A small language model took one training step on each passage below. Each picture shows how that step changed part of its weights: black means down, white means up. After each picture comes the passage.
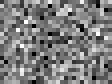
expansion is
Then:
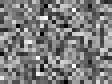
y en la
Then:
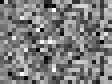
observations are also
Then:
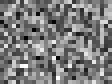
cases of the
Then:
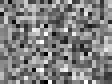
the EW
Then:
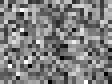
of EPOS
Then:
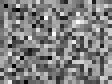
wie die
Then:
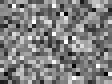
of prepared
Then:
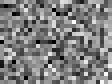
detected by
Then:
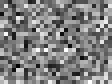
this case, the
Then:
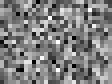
onset will
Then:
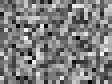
the difference in
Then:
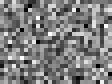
media for
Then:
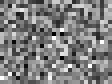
of symmetry
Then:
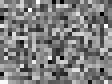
of OTs
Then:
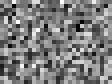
$\Delta H$
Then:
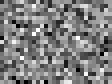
are the parameters
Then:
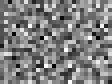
to examine the
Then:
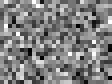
much less
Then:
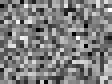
the interaction of
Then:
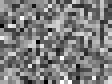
trap potential
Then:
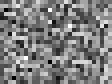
of the methods
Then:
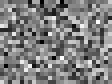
que más
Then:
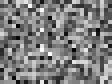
the infrared
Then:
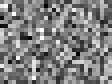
in onze
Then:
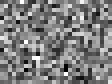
four elements
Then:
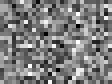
never reset
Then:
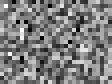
plane, is
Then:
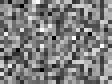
total (de
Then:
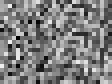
obesity and
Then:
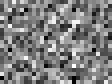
lexical and
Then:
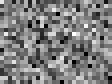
e três
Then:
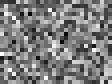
rates* and
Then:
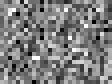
Location of
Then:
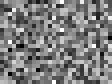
improved and part
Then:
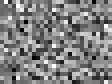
need to be
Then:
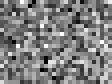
constitute a
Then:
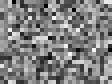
en razón
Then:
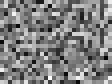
the chain.
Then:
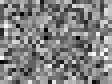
The pattern
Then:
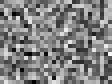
If the
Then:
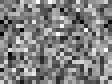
shartlari va
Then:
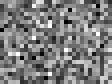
known that we
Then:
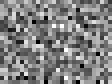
band at
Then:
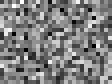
driven by
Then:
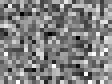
The results indicate
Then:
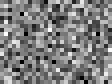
UV method.
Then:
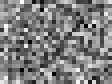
from Section
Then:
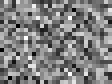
was in the
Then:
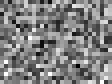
the primary
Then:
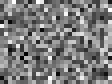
such as table
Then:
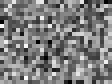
at a variable
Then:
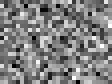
declare no
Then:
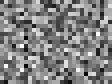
are discussed in
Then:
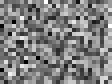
of rapid
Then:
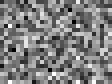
which implies
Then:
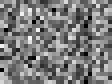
magnetic flux
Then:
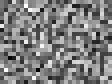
reduction of
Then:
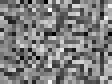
state are shown in
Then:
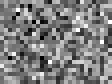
made that
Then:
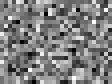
left) The
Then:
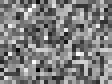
main assets of
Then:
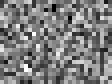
differential time
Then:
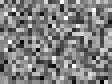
and thus
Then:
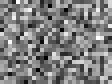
matter is
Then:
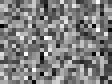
new Mainz
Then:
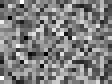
exclude all
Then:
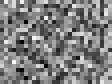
with digital
